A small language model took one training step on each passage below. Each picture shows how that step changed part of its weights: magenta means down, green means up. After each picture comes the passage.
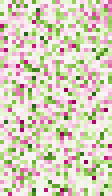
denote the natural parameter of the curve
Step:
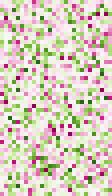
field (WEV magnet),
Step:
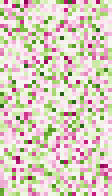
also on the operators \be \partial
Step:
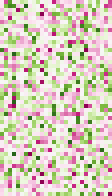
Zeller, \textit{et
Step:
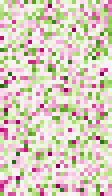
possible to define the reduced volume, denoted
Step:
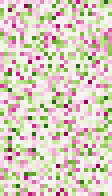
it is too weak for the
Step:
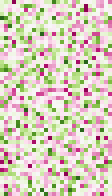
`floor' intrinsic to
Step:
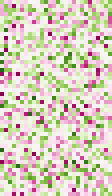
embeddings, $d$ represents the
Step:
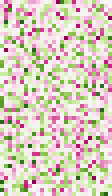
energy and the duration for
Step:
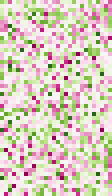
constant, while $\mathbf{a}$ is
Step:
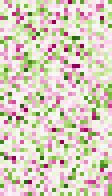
above any terrestrially
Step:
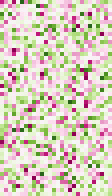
(MOE), Fudan
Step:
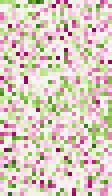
stars in M17, we have carried
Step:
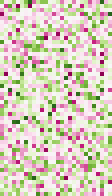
outgoing energy that is transferred from
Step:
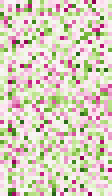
enterprises, or whether they are
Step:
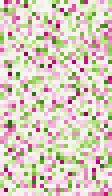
into account most of the interatomic
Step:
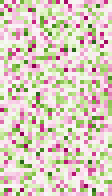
denote that we are dealing with a
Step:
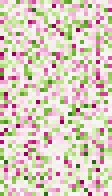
slabs (i.e, extend
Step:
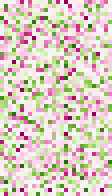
Additionally, we study simulation complexity
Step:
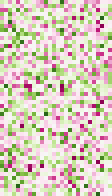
that the two distributions renormalize on close
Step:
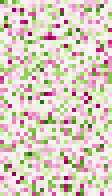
still want to assess how much its
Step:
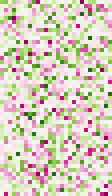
pq$. The total variance contributed
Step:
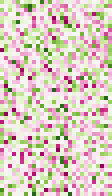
leads simply to limiting the set of
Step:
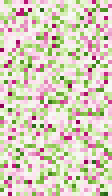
partners in the adjacent
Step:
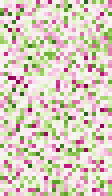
data cables. In the first
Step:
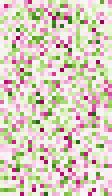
than that of NSGA-II
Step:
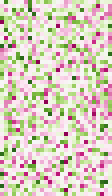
only a marginal difference), as well
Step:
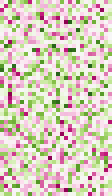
nonunitary time evolution is instead
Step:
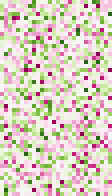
half-width at half maximum
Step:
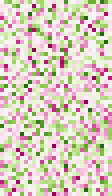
coefficients. We have also released the
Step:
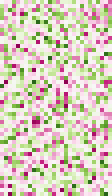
order to consider a black hole as
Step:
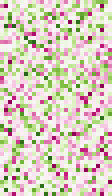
analytical guarantees on the
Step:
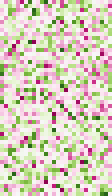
any of the models. We look for
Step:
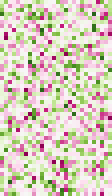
generated by localised periodic initial conditions applied
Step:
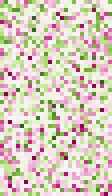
thus closing the final gap and providing
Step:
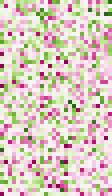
their amplitudes are the same,
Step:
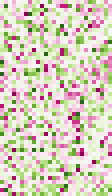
a large-scale quantum computer in a
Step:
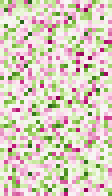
democrático, y
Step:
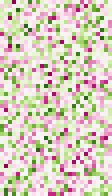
mosaic full-width at
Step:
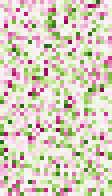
for physical fabrication. The
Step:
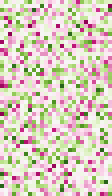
defoci to have a bigger choice
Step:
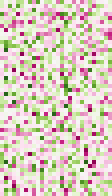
Therefore, Zhou et al.
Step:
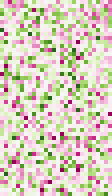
correlations. Our results are entirely consistent
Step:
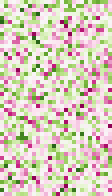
feature we observed in relative small systems is the
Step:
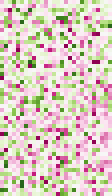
an initial massive object deprived of
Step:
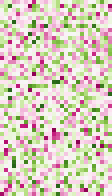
thereby neglect time-dependent
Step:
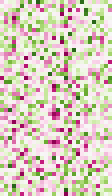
Gale and A. L.
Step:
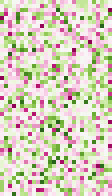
was used in this letter for all four
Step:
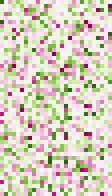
States, the biggest
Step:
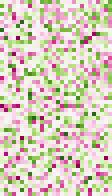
strange hadronic matter, in
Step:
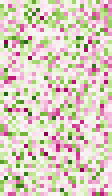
development of the approximate diverse
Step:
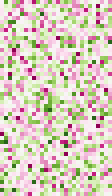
values (vertical lines) to simulated
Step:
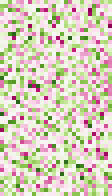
\left(\partial^\mu u^\nu
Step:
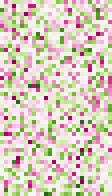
\partial_x \Phi +
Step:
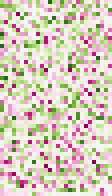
a lock-in phase of
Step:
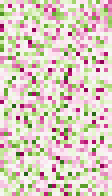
their properties would provide validation of and
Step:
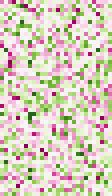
is expected because we have taken the density of
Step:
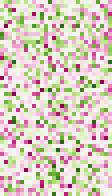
the same leading eigenvalues and eigenfunctions as
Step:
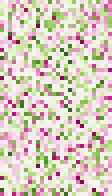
anisotropy is not induced by magnetic field,
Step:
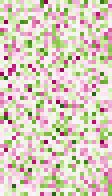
to account for the most important universal
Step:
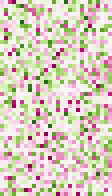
$\kappa_q$, we need to be
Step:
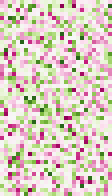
modulation. Substituting the
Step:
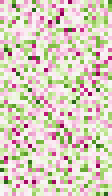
\ref{figure2}. The list
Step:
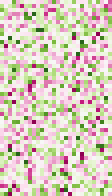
there is a leaf corresponding to that
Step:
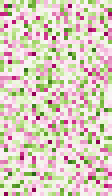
shocks of the outflow occur at
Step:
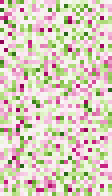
the bath spectrum. As a consequence
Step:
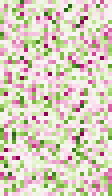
the faint component north of the
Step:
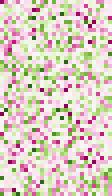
Broglie extended this relation,
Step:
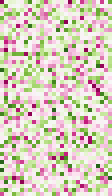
Problem 1, namely:
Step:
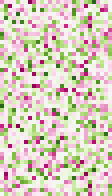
the submatrix $H^{(1)}$ will
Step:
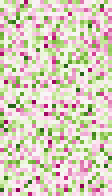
each fall and spring. The first
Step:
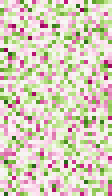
AI systems remain poorly
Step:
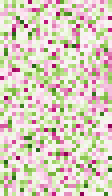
is arguably the deepest gap in
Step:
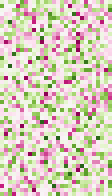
vibrational information. Among the
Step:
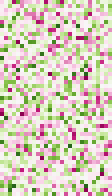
observed at $z=0$ are the
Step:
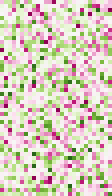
d\theta d\phi$. By
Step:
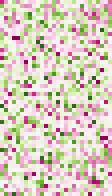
to the core structure represented in the user
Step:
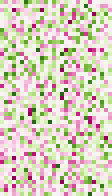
Charged Lepton Flavor
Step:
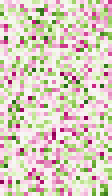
elements in the Universe. ## 2
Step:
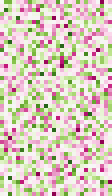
principles in releasing data and
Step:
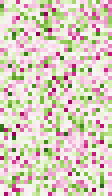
of a 60 meV gap should be
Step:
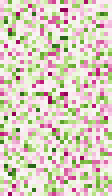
q$: $q$ holds at all
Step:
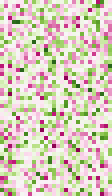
sufficiently small $\epsilon$) if and only
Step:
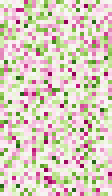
that relies on a central entity
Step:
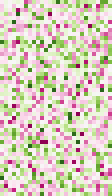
method. We define hyperparameters
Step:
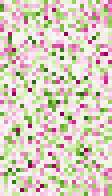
the density matrix at any time. The
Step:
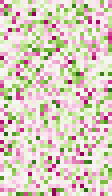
difference. For this purpose, the
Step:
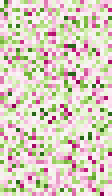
also available in an open and usable
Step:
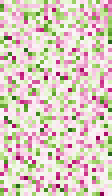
the island solution for general condition
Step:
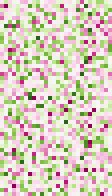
passes due to changes of conditions in the
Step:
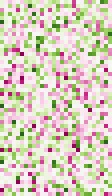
Institute for Materials Science,
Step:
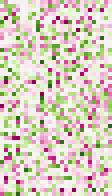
digitalized world,
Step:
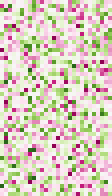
was used to restore the signal level to
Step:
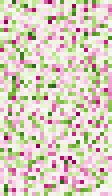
ions served as counterions and
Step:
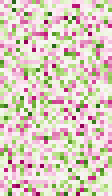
the expected arguments of AR
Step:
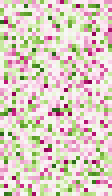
Bottini[5], V.
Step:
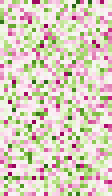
technique will be one potential technique to
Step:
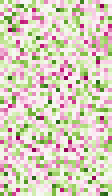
signal that does not lie within the plane
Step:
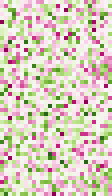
map indicating for each site whether it contains
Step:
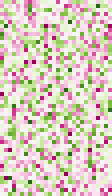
the standard MV model, in which the
